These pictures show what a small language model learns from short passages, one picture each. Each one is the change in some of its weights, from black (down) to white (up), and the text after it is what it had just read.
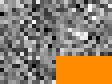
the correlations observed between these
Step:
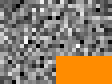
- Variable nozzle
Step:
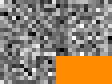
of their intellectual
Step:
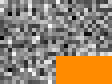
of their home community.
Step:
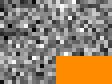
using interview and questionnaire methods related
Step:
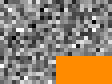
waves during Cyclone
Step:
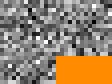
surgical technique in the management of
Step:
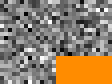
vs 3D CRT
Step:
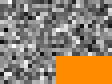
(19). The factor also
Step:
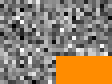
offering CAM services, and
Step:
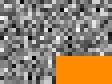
when they are proven to
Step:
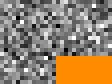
to employment growth, increased use
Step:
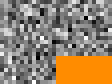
of job other than office
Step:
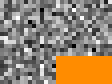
of simple differential equations was
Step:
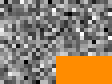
of metabolism or increases the
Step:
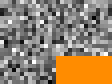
unit, was carried on mainly
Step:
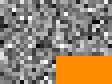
ventilators. Nevertheless,
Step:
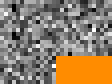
Humberto Rios
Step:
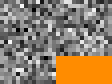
anthropology and history of Indian
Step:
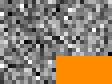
Bangla version of 9
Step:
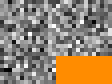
at Cineca.
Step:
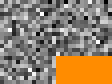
is not viewed as a
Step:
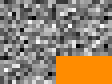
- ⁷ Department of
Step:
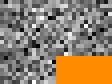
in the selection of drug therapy
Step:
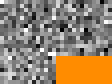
on this paste and examined
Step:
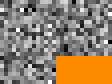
reduction in RCD during normal
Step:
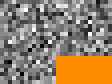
the farmers confirmed that they
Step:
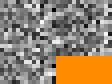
products in the current scope of
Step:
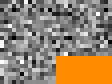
applied: Mean: calculated as
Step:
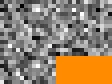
recordings were collected from
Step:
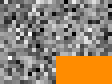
value is due to decrease in
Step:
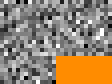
and Ammu and the
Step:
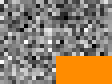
process on April 6, 2022
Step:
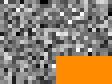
the right to kill a
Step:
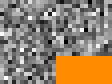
the encryption and
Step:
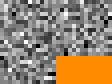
crystallised from glacial
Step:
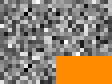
after due consideration of inclusion and
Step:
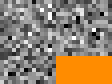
group of beams contains 65
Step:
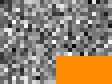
the utility of the differently
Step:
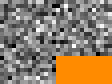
, where α is a real
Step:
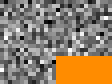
SPPU, India,
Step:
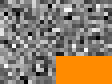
of Taxonomic Resources
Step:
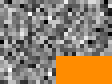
caesarean section
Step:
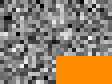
network assisted intelligent
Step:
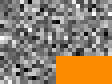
spread of composting
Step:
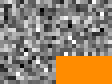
Draft E : Writing
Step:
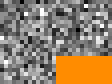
from co-designing
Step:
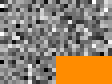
It is a major concern
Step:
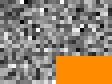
electrical steering because the
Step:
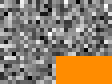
be noticed that if
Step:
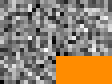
Fig. 3 : Finite
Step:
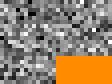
seamless monitoring and
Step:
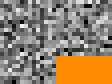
patch and it pass through
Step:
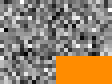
of roll force)}$$
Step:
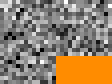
data for a number of weather
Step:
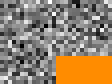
annual forecasts based
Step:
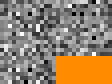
unknown. For every
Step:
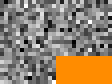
and SPECT,
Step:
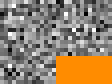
module. The size of
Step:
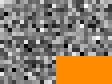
Below, the individual influencing
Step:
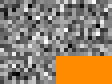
delivery platforms reduce opportunities for rural
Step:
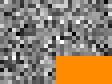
a pivotal role in
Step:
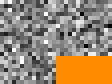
subtasks while
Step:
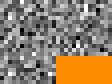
than one copy per
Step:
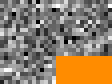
the desired pH and as the
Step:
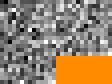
least variance and the highest
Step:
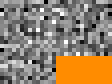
relative abundance of species. Knowledge
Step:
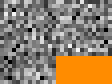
cant angle and further it
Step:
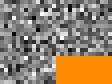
different countries and regions across the
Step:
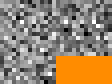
to test the experimental paradigm,
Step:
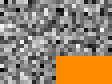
atomic and molecular species in
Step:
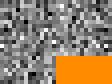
access to environmental data alongside
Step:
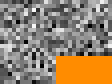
on the thermometer should read
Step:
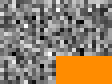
heads, and choosing
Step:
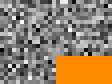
to the Student's
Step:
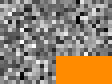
in S _n
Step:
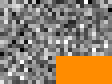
establish *an integrated testing
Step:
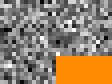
by viewing them as
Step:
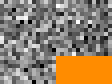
the membrane are very critical to
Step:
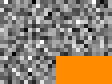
base stations coverage. NAR
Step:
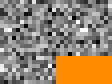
to the infrastructure prior to
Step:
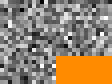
long life expectancy species
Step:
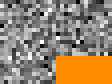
was obtained as a colorless
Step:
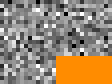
semi-structured in-depth
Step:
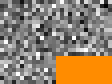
large effect (Cohen
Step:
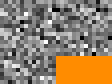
prior to seeding for better
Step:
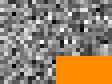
was calculated for both cases and
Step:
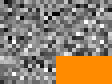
Timely and accurate monitoring of
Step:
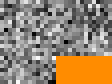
today's society. Among all
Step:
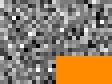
of IA and those students
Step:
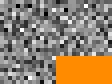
On completion of my
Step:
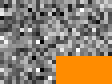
application in Laboratory medicine
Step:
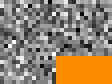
**natural evolution** of a
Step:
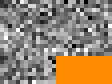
experiments with the tomato
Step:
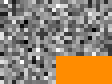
set by BA Case 13
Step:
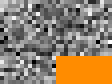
adopted non-topological data
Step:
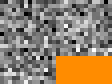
HDI. Formula
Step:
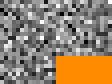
We will further publicize the
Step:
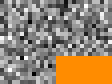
of livelihood from begging
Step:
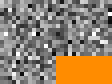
Method of tracking student progress -
